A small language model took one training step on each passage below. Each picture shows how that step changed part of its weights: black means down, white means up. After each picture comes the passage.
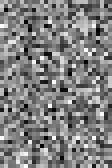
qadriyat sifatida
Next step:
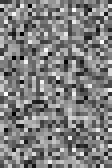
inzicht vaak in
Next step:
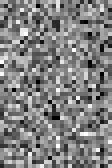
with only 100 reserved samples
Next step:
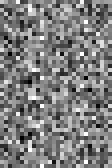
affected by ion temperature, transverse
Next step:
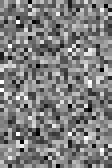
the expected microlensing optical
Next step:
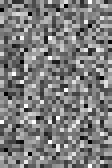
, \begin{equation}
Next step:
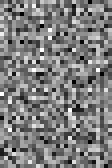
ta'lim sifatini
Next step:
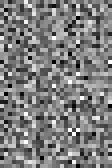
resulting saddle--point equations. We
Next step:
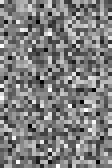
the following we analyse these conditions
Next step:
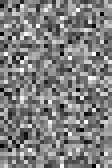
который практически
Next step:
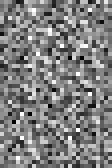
structure factor $F(k,
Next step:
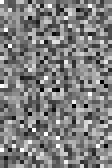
higher magnitudes we are in a
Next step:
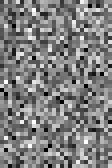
rapidity interval $\Delta Y
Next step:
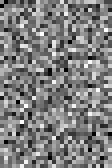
sohasida zamonaviy
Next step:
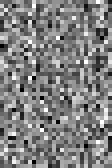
de la série des
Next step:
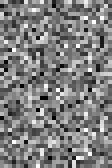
$M=2$ particles,
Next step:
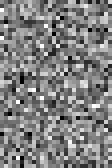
Key words: Concept
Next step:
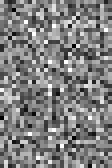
– Doctor of Philosophy
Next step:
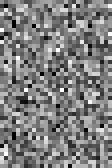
gesetzt, insb durch
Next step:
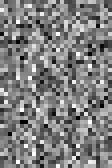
to investigate the subsurface velocity
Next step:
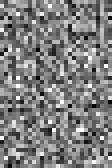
to the main blockchain
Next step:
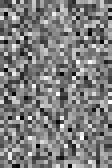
di purezza non è un
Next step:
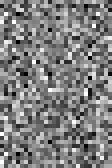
Tuslash ayni shu
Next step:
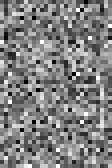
measurements on SWCNT
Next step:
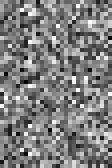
second due to mixing during
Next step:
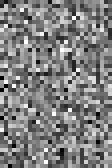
państwa próbują
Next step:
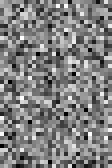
pode variar ao longo do
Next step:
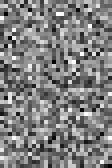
мир Кавказского
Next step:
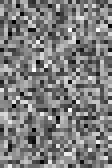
bidirectional attention
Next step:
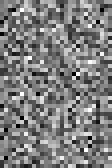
diradical, due to charge
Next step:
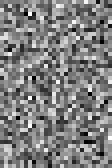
Brasília, DF:
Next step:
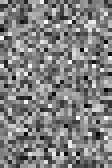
jet (for a review, see
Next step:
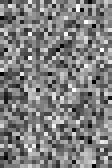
field. In the high velocity channels
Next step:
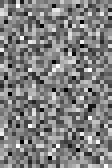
obtain better results than those obtained using
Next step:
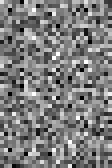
exchange between the two atoms.
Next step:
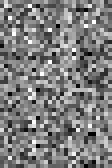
microscope image of the same
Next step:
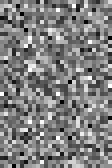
value. Although successful, this
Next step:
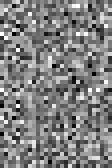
d'études dans les
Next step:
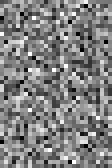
{\em J. Phys.
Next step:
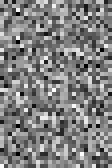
periferik shishlar
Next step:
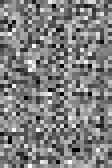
cost. Future work includes
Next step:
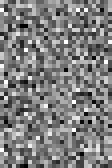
This robustness feature makes our approach
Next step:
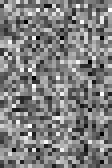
se exerce a docência
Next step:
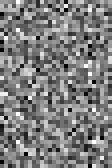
final estos acarrean
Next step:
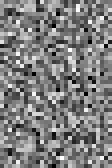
statistical and the second systematic. The
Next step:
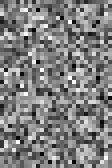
Settlement Mechanism of
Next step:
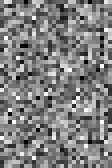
um aumento de salário que
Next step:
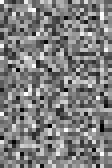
and $H$ which in the
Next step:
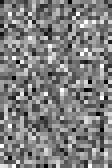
de detecção, por
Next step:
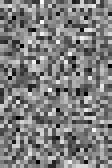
region. The birth of
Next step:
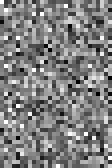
the influence of lifestyle
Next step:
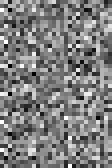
are using periodic boundaries conditions,
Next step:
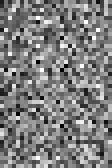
Tree Amplitudes},
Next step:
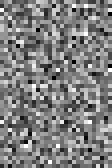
gapirish orqali odamlarning
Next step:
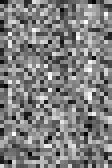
com deficiência para todos os
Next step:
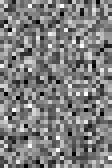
then combine the walls
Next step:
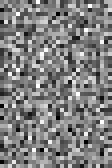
3 місяці та 30 %
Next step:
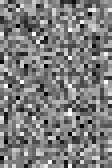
has been partially supported by
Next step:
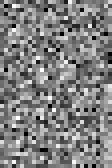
Popa} \affiliation{
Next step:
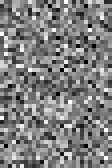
on e-Procurement
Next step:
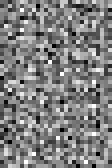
University of California,
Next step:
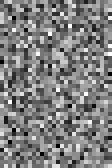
significant blue shift, indicating an
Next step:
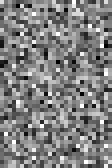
ega emas (4)
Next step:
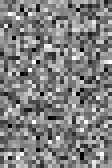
GA method in the random
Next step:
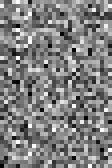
prestatie, controleren
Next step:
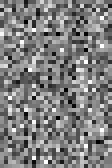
contra a mulher Banco de
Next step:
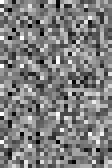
there would be some which are within
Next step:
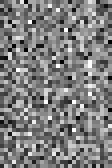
linear) symplectic
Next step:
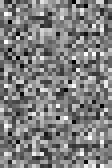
yoqimli, ishi
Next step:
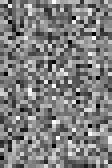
range of considerations, from the
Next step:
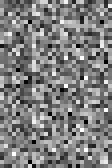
keldi. Nazoratda
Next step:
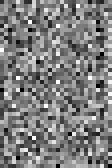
the change of collective deformation
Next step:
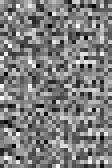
instrument relevance and the instrument
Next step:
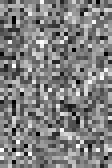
placement. The main subsystems
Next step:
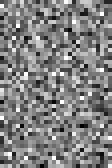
Сост. Л.Х.
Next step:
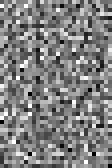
confronted to data,
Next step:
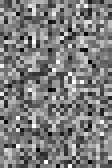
non-linear gap equations in a
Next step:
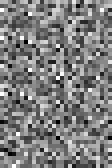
study were collected in the
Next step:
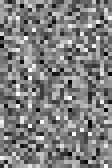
for two Chinese indices
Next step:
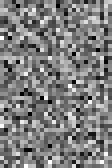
there is no neutron emission,
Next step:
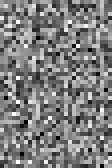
the respective first and second
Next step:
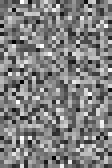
thank Dr Jorge
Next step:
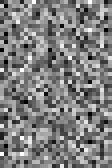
OS NÍVEIS
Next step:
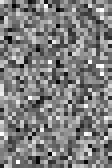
the fields in each throat
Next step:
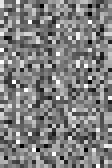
order for the latter to properly
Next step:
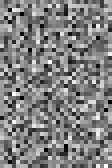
asoslari) ishlab chiqilgan.
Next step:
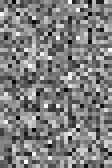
is a so-called transformation
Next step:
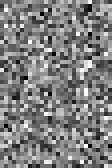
(Region 2). For
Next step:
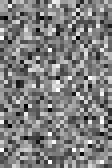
uncertainty. Compared with other
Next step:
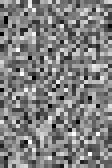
be given now - they were
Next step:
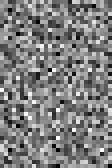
the outcome of measurements in that
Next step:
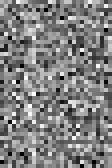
сезгирлик ва
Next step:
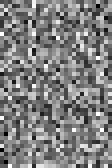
de la Universidad. Esta
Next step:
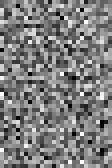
THE IMPORTANCE
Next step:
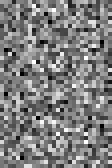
K$ scattering phase shift in the
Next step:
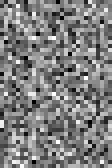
$\widetilde d/2$ is
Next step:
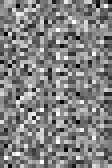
не ведая,
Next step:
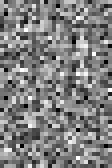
in W. Freyer
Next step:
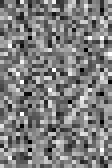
Prezident qarori
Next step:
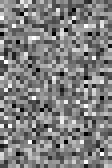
$d$ removed (and
